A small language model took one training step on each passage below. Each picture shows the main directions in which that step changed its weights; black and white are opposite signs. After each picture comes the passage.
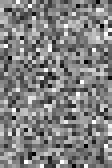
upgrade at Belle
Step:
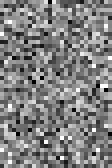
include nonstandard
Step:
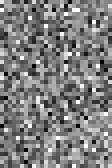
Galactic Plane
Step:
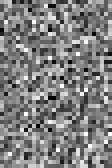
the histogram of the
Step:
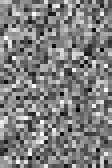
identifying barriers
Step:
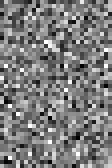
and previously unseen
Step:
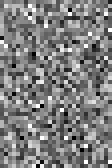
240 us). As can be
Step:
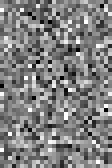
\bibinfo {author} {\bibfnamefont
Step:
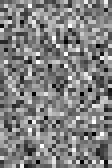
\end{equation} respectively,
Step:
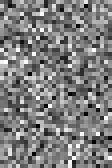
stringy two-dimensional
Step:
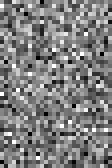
is more convenient in
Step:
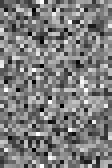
on the rescattering process at
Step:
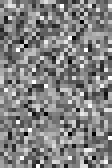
evolution of the Universe would be
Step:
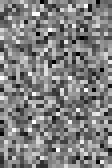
memristive thin
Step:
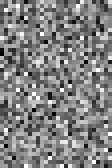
sum of the envelopes of
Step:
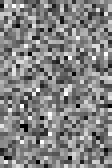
was phenomenologically
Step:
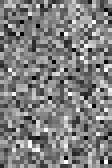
observed has been adopted as
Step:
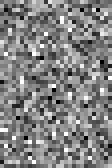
manipulation, we first
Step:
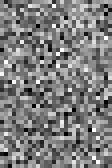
differ, it is more
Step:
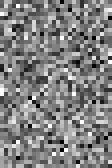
EM wave. The simulation
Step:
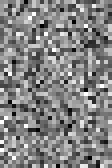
to be retrieved
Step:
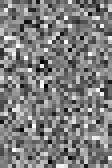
$K_c$ based on
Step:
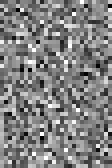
flare ribbons
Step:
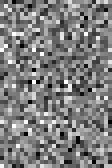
be; nevertheless,
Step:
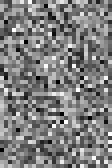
the filament. The
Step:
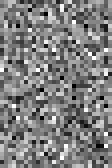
these quantities, and to
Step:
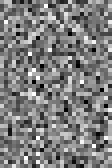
the upper bound on the
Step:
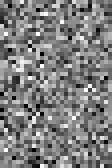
considering the $n$-th
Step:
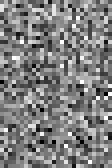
input box is provided
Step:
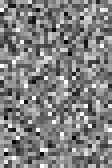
generate only two of the
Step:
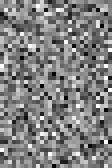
small, usually less
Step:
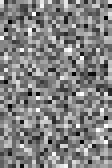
\item Pulsations
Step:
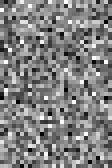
constrain and finally determine
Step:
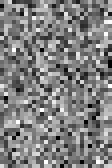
in the relation between the
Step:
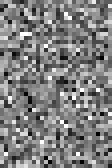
given clone with its
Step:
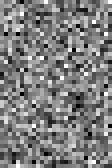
weakly confined by their
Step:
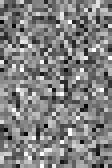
virtual photon are
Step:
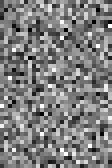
The cylinders
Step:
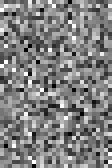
piecewise constant
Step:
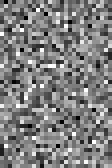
a Chern-Simons
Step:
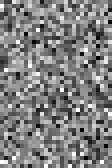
is the rotational diffusion
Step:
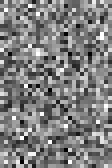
of those constellations,
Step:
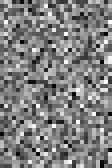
the ground state. But
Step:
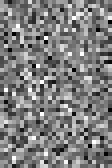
two additional new point sources
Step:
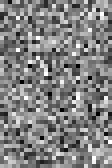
structure is determined by the
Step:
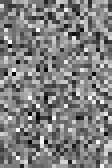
of structure size. The inset
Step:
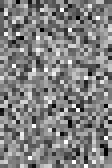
The first boundary condition stands
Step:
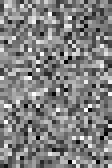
significant difference in mean source
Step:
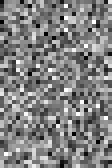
to the rarefied hot
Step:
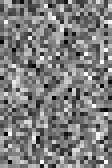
the upper and lower
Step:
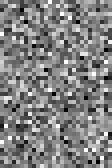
in the clustering process, and
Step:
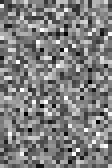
of some of the calculations described
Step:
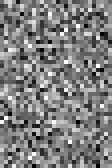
current work focuses on
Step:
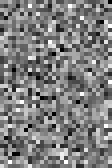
usual characteristics of
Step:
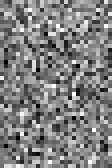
the excitation spectrum. This
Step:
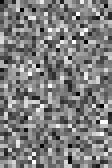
and 16 April
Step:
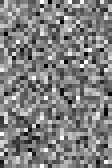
reproduces the experimental
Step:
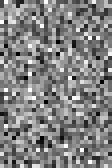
singularities in the limit
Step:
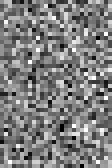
the importance of electron density as
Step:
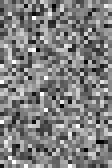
at each rendering
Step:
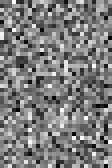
is demonstrated in Figure
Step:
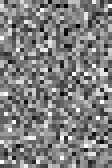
them as reductions from the
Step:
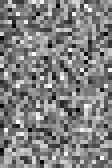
unshunted junctions
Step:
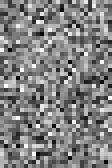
time-independent rates.
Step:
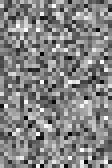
its key features can be
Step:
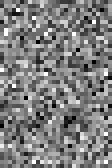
era, and it is
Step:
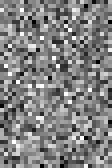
small spectral weight of the
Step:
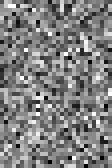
were $r \lesssim
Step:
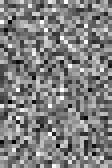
reinforcement learning
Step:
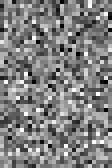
Using a sample of simulated
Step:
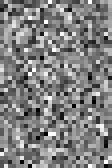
to find a peak ring
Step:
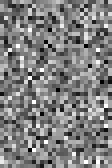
high resolution experiments as a
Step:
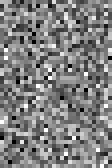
the in-plane
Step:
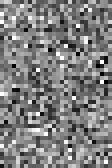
long as $C$ is
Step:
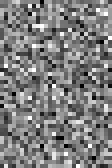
substantially higher
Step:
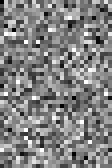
impurities is mainly
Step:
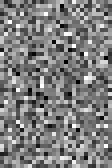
fitted data point is around
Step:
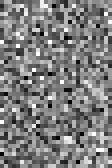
in Figure 1(a). Figure
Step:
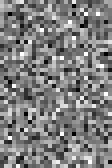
drag coefficient of the
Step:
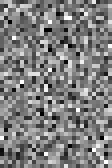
given $\boldsymbol E$ and
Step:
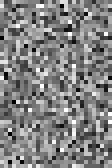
Phys. Rev. D}
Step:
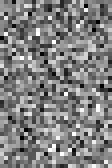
the bubble wall
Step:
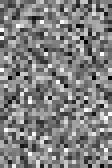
directional accuracy
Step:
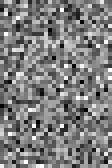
The main result of this paper is
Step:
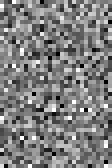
is carried out at a
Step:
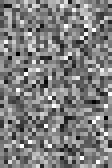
low to medium and the
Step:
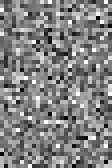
by a site-dependent
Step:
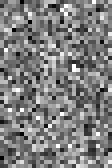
the Fermi level.
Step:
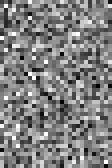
get the most precise
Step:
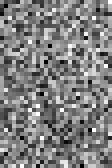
to be taller than the
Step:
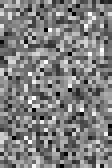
speculated on, but
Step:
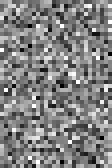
does not depend on $t$
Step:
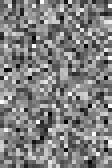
and over the sample, such effects
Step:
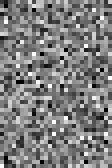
starts to unveil
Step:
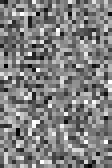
because their uniformity over
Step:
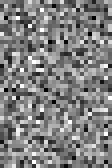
antennas is fixed
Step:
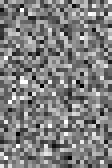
reference throughout
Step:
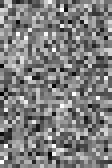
correspond to 90\%\
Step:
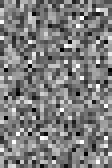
range). If the other
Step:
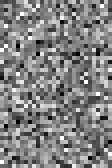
region constitutes the
